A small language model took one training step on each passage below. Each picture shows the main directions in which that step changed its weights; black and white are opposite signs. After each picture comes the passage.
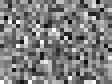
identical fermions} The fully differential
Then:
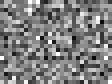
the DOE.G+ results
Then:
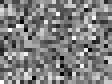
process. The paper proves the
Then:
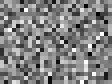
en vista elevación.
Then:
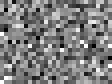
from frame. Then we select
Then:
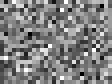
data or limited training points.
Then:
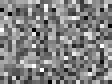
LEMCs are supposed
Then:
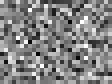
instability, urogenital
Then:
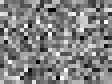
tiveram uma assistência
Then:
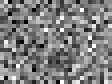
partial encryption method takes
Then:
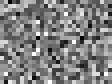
bolalar bilan o'zaro
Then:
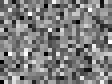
in primary schools’ education:
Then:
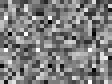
disclosure, research identifies
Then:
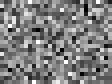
$\nf$ dimensional
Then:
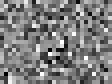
a τ^* -gb connected
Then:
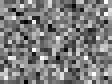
deviations from ideal adiabatic
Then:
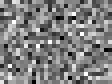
mesurer la performance revient à
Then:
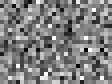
the euclidean distance between
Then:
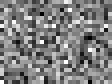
eigenvalues $e^{2\pi i
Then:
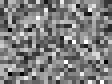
Palabras clave:
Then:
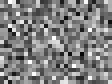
see that AA-Dense
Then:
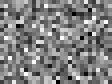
II, where for model $S$,
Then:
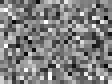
Exp. Time &
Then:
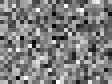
yang cepat, dapat
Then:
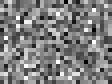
paper, we proposed DAB, a
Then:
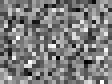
aim of this study was to define the
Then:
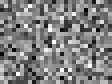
М.А. Весна,
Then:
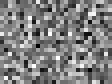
последние годы
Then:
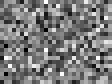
\text{ seconds} =
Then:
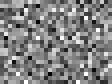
possible interventions), were proposed for the
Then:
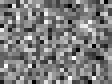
avian antigen exposure
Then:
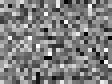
La evaluación es también
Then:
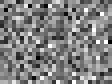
SO Attigliano, Il
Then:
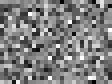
हात कमरेत
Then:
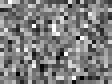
de Lancet, 7
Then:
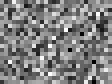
space-time} To compute radiative transfer
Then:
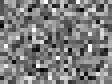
fibro lipid
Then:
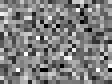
temperature. We next explore how changing
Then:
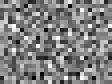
de diabetes mellitus
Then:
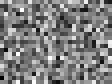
{Markoff}, S.,
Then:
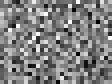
hospitalar privada no interior
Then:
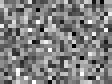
the flavor symmetry used for the
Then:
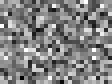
to a broader range of
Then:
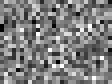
3 minut Darsning
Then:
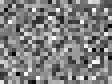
ascribe defining characteristics to the
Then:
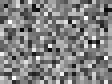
Qualitatively new measurements include spectra
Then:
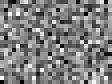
based on correcting biases
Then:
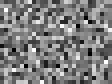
the case with interventions that promote
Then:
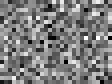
разнообразие подобны
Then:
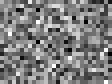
the switching frequency and duty
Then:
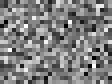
too high values. Differently
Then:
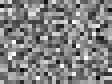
behavior after 3 h of mixing,
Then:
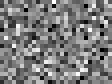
4) of the variables in relation to
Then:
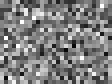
digunakan karena
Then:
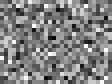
and reduction were carried out. The
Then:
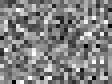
solid separated which was dried under
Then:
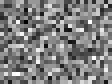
overpressure peak reaches around
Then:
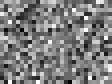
sugar were noted. Results:
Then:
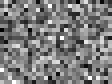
y tiene una mortalidad
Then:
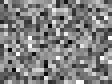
yashil o’sish”
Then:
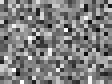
Here, we have shown that a physical
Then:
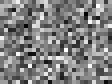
detached and dense globules or
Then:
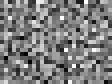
does not support this hypothesis, unless
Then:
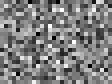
Diroximel Fumarate
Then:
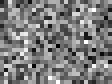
}. \end{eqnarray} In
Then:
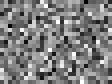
a surface-density profile from our
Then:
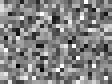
the two strongest links are
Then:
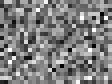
the bit rate for a given
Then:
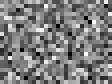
are closer to single component ones,
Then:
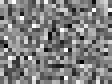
kick-off meeting in
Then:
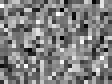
for the bare metal or
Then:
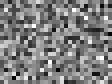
was collected from a previous rendition of
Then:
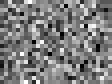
Inglaterra. Seu
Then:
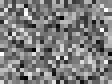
gauge current $J_1\,$,
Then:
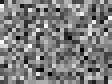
phase. Figure 3a shows a representation
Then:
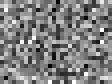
but the contributions from the highest terms are
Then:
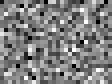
waste management scenario. Although population density is
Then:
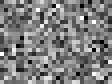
the characteristics of a white noise process.
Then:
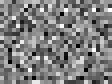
do andador pode alterar
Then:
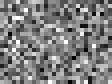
met een indicatie van het
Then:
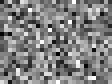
derlenerek blog
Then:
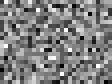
un ressenti conscient et
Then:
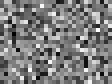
requiring all users to transmit
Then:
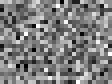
strain. Prolapsed
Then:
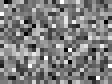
polarity of the global minima is
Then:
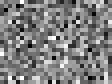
permissible skin exposure limit of
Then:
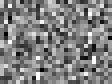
stimulated liver glycogen
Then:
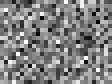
amaliyotda qo'llashning va
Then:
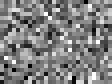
which can reduce triglyceride
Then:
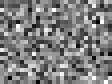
LHC and B factories,
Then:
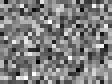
value for a large number of organizations
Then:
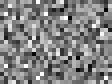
of ovarian torsion is
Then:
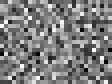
frequencies in the power spectra of the
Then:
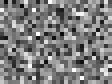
processing is possible. All methods can be
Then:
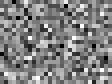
initial velocity vector. In spite of
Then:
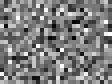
sixty percent (58%) of the
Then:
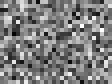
у семінарі з
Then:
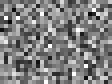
important applications. Spectroscopic techniques
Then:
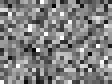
a glass former with a Gaussian
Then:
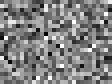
[13] for Demand
